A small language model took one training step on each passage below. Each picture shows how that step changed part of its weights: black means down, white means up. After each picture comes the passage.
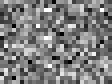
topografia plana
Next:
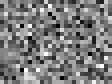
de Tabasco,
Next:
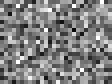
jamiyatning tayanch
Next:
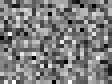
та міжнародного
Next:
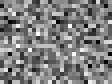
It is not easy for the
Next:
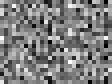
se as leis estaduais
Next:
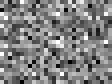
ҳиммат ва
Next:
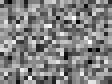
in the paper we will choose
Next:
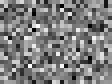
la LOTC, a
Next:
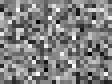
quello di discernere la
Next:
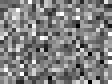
constant, there is a modest
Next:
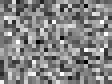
Los recuerdos no son
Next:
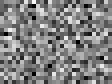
\cite{pion2}, they
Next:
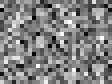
yotgan holatda boshning
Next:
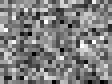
de leitor modelo e
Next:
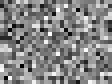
Antonio Braulio
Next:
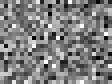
emission probability were investigated, the
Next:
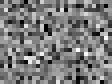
A có khả
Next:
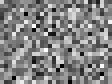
dependence of the thermal conductance of
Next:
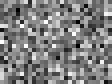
online games //
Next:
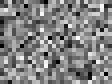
the defect width} The
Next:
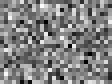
to 70 GeV in the
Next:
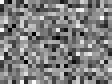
тепер дім
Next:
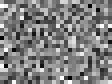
origin of time, at times larger
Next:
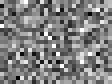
biri – Súleyman
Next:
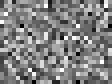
the decay $t\rightarrow
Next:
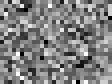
va komili zaruratda
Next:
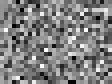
En revanche, certains
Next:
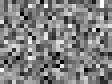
the ratio of bulge effective radius
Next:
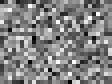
freedom. The tilted
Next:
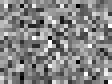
Lo anterior se
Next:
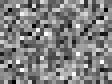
which uses the dual beams
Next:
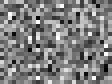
descent and set the learning rate to
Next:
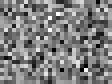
некуда спешить
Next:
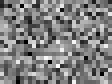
far has the advantage that
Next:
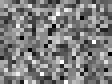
müxtəlif tarixi
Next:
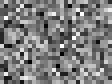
ausência de gordura
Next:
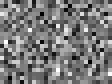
bilan jahon musiqa
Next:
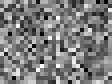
sparse, adaptive,
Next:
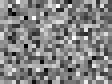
consumers in the larger scale
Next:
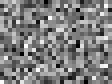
dentro de la prensa
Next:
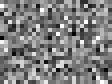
image, thus reinstating
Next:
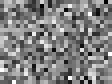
to form a human-AI
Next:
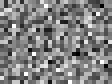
represented as, \beq
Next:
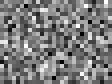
aflate în
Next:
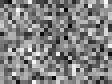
este artículo.
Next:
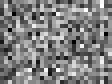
where $f_2 /
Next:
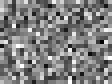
if the method is not to
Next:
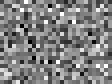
large compared with the first orbital
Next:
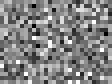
“o que vimos foram
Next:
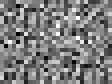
is mainly the consequence of
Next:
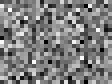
automatically updates the
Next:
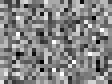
в районах
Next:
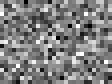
resultados do teste,
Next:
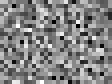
Evaluación de los
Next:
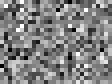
\cdot \frac{\bigl<
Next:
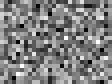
на инвестиции растет
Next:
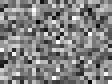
neutron. There is a
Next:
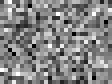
as $\lambda_c$ can be
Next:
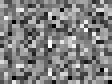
property, however, is
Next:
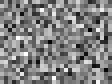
generalization in this article.}.
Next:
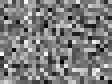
of Saturn's A and C
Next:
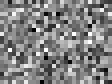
methods. When calculating such
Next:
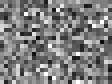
que pretendemos demonstrar
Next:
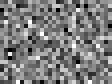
muhofa qilish
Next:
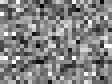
werkplek de fooien
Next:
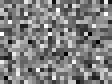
va qonununiyatlari
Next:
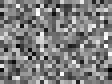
propagação por estaquia de
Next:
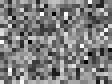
film, entitled
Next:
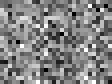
sobre a Teoria da
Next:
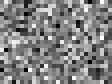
the result of passing the
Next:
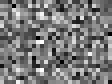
مطرف را
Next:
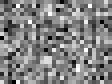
olarak Türklerin
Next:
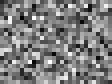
φοιτητές και
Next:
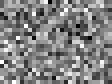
the $\Upsilon$ state are
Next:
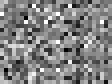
is derived as a function of the
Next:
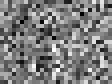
is a more applicable metric that
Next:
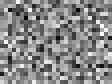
signals the maximum energy of the
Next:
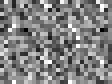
\color{black}}} }
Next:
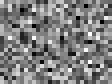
projectile in the
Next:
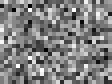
o diverso, para a
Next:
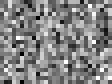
$\TII$ shows how heat
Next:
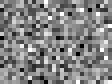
and Br$^{-}$ ions
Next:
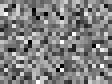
to the behavior of the scalar
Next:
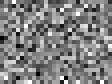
Respublika online
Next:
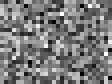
частности один год
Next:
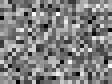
the slope being close
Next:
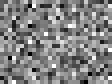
order $g^3$, comes
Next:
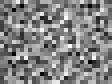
the right-moving
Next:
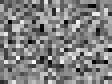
davrida ommaviy
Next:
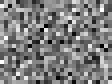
the fundamental building
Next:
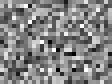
will distribute the execution of
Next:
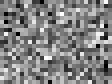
estimated: there are 26
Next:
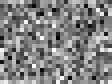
when studying evolution of LF.
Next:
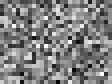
into the mass accretion histories
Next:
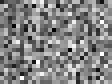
of random-parameter logit
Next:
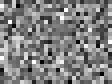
investigating the associated interactions in the
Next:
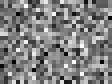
strands in a viral
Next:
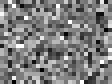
we have to add so-called
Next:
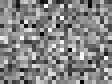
extragalactic radio
